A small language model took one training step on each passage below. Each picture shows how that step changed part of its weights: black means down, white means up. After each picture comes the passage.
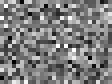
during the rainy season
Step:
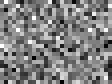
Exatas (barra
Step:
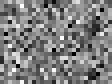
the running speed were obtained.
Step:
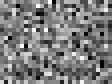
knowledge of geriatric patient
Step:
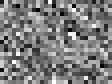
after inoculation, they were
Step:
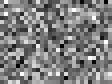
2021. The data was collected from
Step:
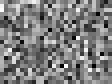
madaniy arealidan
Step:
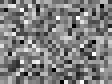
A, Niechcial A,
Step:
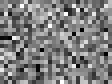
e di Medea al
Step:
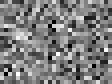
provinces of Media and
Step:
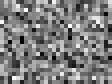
account parasitic capacitances and
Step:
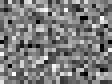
enfocadas por nosotros
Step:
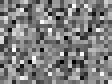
xil sensorlar, GPS
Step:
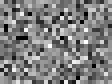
printing the modules,
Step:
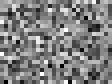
as it can be seen in
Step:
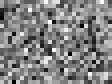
weeks prior to survey
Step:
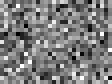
das relações do G4 em
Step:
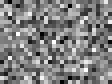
of scientific works "Project
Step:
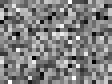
suas opiniões,
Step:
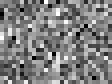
Esto provoca un
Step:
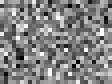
resulting solution is filtered through
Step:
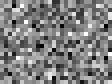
the internal mechanisms for
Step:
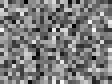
de las nuevas
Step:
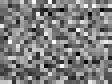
after the second training session;
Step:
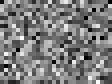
concentration of the introduced
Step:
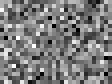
deploying and running distributed
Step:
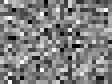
jeden ród
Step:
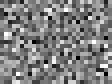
данной статье
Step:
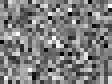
de decidir y actuar
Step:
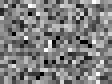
conditions, including the labor market,
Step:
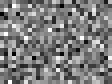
Kumar, S.
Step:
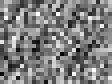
yil davomida umumiy
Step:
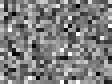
least one locality in
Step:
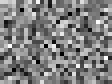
konusudur. Elbette
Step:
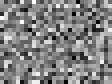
source. Keywords:
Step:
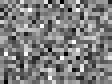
17. Kravchenko
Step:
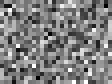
field of bending stress,
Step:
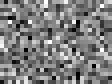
oriented directly to the
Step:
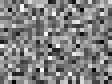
one butterfly. The
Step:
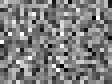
Speijers G.,
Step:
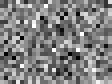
grain of sand, we must
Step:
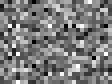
hamda ustuvor
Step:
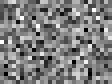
not of artisans from his
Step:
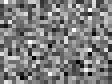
can be further improved by increasing
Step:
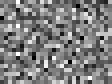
or after the duration of treatment.
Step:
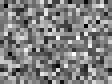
data, know-how or information
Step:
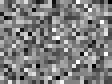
an example, January 21
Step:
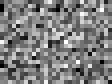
Normal 38 Normal
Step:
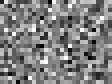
fixed theorems in
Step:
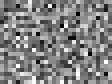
тарих фанлари
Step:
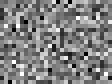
respectively). Also, the differences
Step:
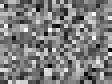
(0 and 1). In our
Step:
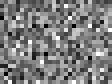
Qiyosiy tahlil
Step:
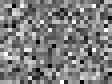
and impacts of risk factors also
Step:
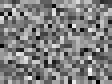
assessment. An example of this is
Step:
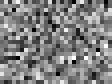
to the functioning of the
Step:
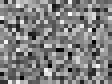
(one for physics, one for
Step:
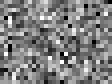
The satisfying incidents
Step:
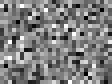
in disruption of an
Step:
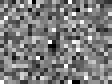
فيها دون أن
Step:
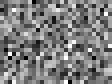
one for mergers and
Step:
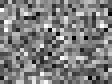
that translates to "nose
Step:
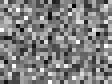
intelligence) living in
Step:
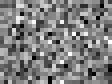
disease could limit forward
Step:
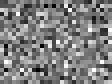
процесса данных
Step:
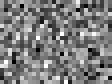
these taxa; these studies
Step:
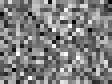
Studies are showing a
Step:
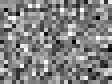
very early varieties,
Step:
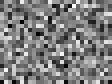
methods are case specific and varies with
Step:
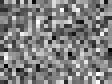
in visitor experience, particularly
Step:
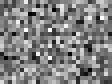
wegens aankoop van
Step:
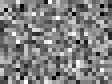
L'Afrique est
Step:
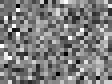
in implementation of water projects while
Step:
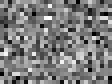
se distribuye de forma
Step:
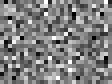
the Boston Federal
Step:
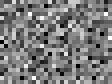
pasien: Saran: 1.
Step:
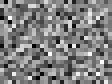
occurred in the learner
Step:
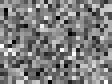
results show good agreement with
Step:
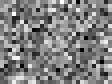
para toda la sociedad:
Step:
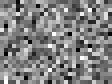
molding conditions dependence.
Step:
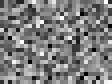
"Methods of
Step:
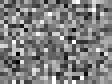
pragas de maior expressão
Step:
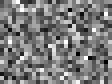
que a mulher deve se
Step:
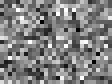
of bolls per plant
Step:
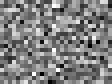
Similarly, in
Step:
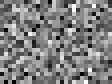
[5]. To achieve this,
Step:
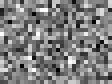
acute myocardial
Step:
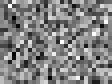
few decades there has been an
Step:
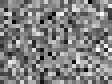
rutas y puntos
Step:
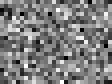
to the existing literature in many
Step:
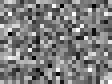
and interpretation of results;
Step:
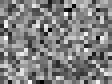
Se muestreó en
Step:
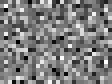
test UC8 and UC9 at the
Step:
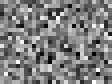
tendon transfer on the
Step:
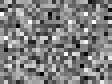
a line transect study.
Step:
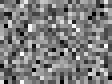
за довжиною
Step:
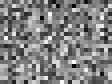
fullerene C_{56}
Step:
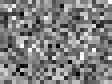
orqali darslik
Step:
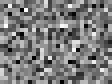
Concentration of Caffeic
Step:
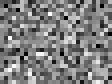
только инструмент
